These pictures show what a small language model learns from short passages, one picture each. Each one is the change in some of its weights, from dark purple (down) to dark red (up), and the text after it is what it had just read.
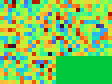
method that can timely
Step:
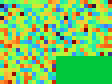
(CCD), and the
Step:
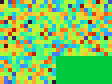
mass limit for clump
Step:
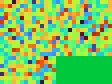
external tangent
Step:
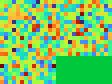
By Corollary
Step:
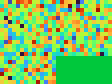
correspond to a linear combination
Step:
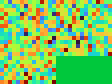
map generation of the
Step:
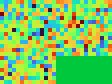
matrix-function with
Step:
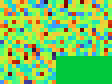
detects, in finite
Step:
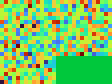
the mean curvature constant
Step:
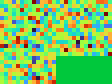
corollary of Theorem
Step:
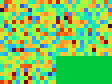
One dimension is in the
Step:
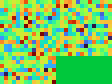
in the direction v
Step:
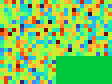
by recognizing
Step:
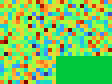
the eponymous
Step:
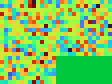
\par Observe
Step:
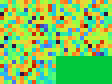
Monte Carlo
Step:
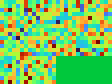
revealed the
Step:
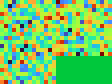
hardware design and
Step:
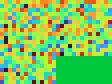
Markov Decision
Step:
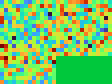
to 1em{\hss
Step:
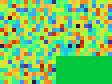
and AFM,
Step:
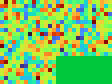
is is clear that
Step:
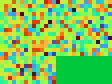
a representation of forms
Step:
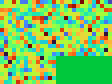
use, we shall also
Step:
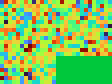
have difficulties in
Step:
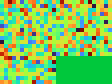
discussion, we know that
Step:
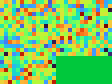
During the preparation
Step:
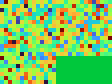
without compromise: a
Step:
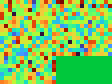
to ensure consistent
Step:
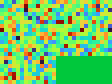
a finite dimensional algebra,
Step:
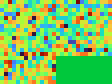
data gaps between the
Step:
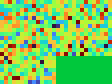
solutions in the set
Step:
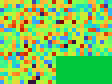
not the identity matrix
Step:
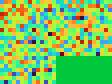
or large. Recently
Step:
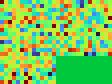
arising in the
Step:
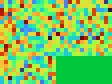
number of iterations.
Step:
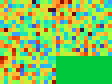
tropicalization of
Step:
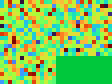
more discussion. On
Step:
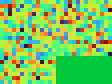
found in special environments
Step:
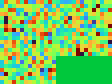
densities measured
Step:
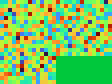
this paper were obtained during
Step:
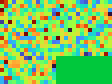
reasoning about data
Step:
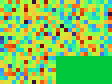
Author's Contributions
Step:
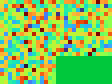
\circ \Pe$
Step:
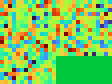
in various aspects
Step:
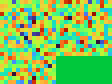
single baseline method
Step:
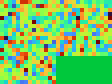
H}{\partial A}
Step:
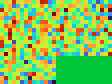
imperative to ensure
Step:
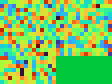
TC consists of
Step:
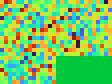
example of electronic
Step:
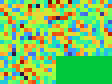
and BF.7
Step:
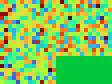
Management | |
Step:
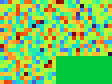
of the EEAB
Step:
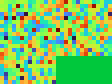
be a sterol
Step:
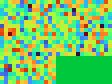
in a log scale
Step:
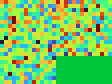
Lie algebra, one should
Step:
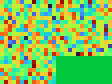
is said to be
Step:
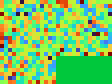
that this food
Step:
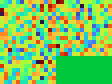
of family.
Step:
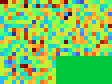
to be employed for
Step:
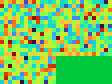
altruistic behavior
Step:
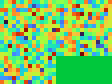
cope with this,
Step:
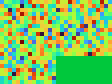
for people who do
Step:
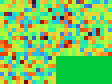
ripple as
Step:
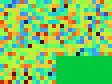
outwards in the
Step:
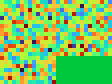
times the energy of
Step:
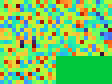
onset of yield
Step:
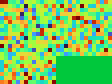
of the gauge
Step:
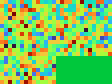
substituting the
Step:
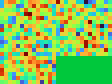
the most significant parameter showing
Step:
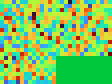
Students in
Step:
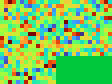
among the students.
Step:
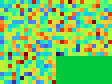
the holomorphic
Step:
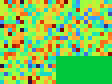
theory has been introduced by
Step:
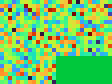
while galaxies
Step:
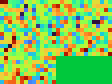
of the matrix $n$.
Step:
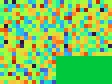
conflict of
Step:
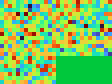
gives $I_1
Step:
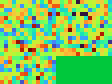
composite models,
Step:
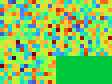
abelian, whereas
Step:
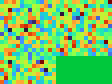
spatial frequency
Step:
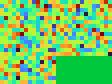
desires, and
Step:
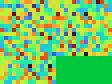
Sobolev constant
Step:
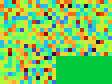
demonstrations with two
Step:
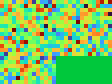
{\AA}) at room
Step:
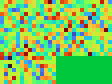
parameterization. We therefore
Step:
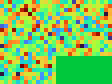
and large angular
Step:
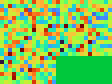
the Markov chain
